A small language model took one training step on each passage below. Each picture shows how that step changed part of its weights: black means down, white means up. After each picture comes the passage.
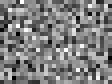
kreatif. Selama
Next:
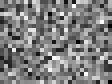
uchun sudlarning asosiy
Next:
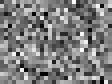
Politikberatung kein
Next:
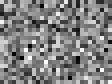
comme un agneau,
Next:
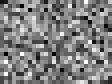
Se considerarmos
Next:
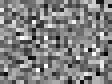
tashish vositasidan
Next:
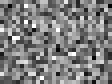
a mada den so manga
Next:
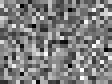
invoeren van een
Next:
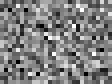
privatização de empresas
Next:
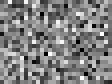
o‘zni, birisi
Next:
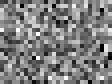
Linhai *et
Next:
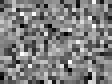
34] Biz quyida
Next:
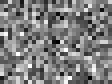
presents the first
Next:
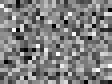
itu, kemungkinan
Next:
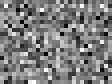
халқларга уларнинг
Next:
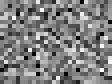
Риторика и
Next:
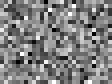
door respondenten
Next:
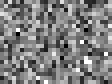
de una red de venta de
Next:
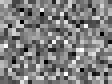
намунавий ва
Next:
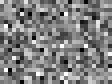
измерение, а
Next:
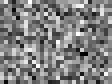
Olimov Q.T,
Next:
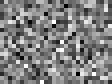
Bu vazifa hamma
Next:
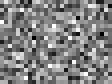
moslangan tipik
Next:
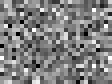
або бути
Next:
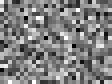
“Kiralamaya konu
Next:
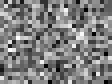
de honor en el
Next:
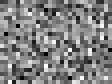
in Teufen. Das
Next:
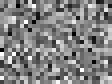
murí-t yuna
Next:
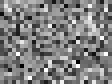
Bultakova R.
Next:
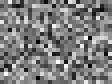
especialmente en las
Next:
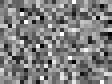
50 % случаях
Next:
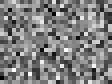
protsent, renta,
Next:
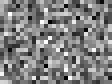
materia di politiche e
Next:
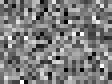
et d'élevage La
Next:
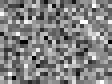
hűgával és
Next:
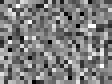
in mehrfacher
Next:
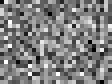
Pedagogik jarayon bu
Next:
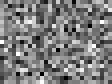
Art of Uzbekistan" -
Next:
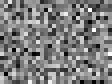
expressed in the tales
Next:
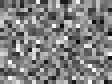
*A lo que obligan los
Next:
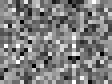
процессе //
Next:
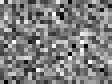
(QVT): um
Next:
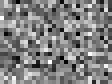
FIELD OF
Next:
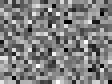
decolonialidade no
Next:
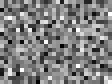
(GHANEM *et
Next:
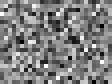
asosiy ma'lumotlarni
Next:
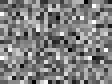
obstructive pulmonary
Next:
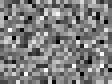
berpengaruh dan
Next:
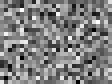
“controlar a
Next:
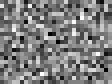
svim tim,
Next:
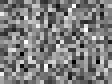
obra. A quadrinista
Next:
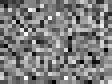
into three parts,
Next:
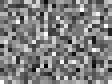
body weight
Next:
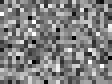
nous allons voir
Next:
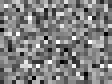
generar síntomas
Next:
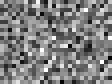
dan Bisnis*,
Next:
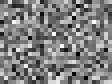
oxide system //
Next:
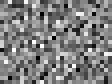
o'z faoliyatlarida
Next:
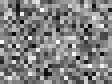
Ключевые слова
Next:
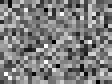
así como la evolución
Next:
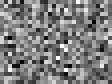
de los lactantes con
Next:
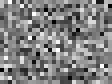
menjelaskan. Dari
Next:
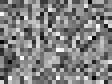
obtenida por los participantes
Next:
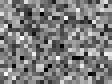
непосредно пре
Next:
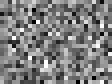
von Applikationen,
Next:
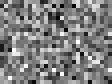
resta livre se a
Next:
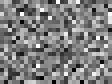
черепа (до и
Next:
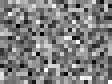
Harun Arrasyid
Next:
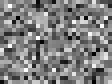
- *küçük
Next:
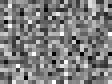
avvalo, individual
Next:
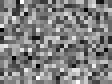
davrida uning nomi va
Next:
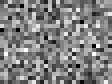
Ilyas dan Bahagia
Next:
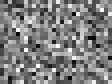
ORCID ID
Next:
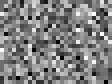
capacidade de comunicação
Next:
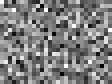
recibir información
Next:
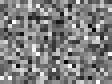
Treba kombinovati
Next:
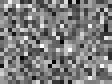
mais constituent en même
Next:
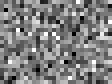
terutama fundamental
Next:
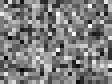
de Agricultura
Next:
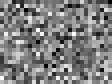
subinvariantli va
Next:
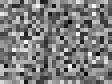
yahamiyat kasb
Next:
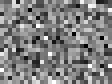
xosligi shundaki,
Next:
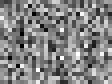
proceso de tejido y la
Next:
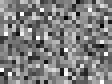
Сульман М.
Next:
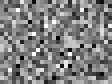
no do territrio – em
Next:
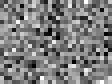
Noutros termos,
